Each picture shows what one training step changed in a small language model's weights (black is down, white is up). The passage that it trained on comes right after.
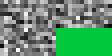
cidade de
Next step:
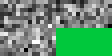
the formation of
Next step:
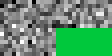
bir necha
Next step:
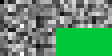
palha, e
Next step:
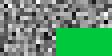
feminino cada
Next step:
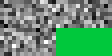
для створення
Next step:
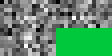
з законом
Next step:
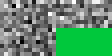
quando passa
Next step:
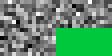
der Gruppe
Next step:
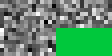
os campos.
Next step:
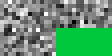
Marta Julia
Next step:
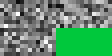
davomida bir
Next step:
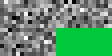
la transferencia
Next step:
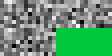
en el que la
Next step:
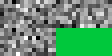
bir harakatni
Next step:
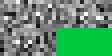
por durante a
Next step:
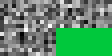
and the history
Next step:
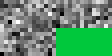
students in
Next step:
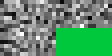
que em muitos
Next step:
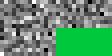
в управлении
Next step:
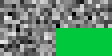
de los docentes
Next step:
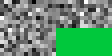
Shoah est
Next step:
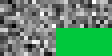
va mineral
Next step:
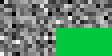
виправлення і
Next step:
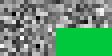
olarak; ön
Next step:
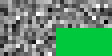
davlat Universiteti
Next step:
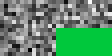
einem sie
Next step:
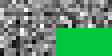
o país,
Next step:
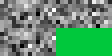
keladi hamda
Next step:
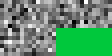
Fan va
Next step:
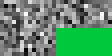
S3 при
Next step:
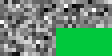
teatro à
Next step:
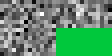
i texterna
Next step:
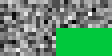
grupo de
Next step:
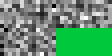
dalla unità
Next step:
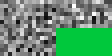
ser proposto pelo
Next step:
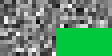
dan makanan
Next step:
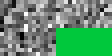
of history.
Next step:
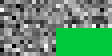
- Campus
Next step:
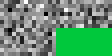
proposed by
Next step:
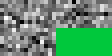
a los participantes
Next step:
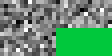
Feira de
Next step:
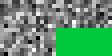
uchun ba'zi
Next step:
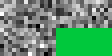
transformar a
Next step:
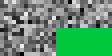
el Asunto
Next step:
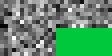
علي عزت
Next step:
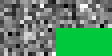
ва уни
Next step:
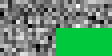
co- rações
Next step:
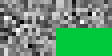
a questi
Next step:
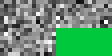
dan ilmu
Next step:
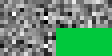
gerir as
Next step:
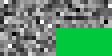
have in the
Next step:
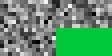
estudiantes de
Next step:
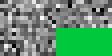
alguna entre
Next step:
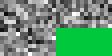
evaluación general
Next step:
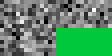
се тако
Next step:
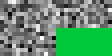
y Leisner
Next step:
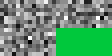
memoria en
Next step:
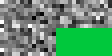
menționată în
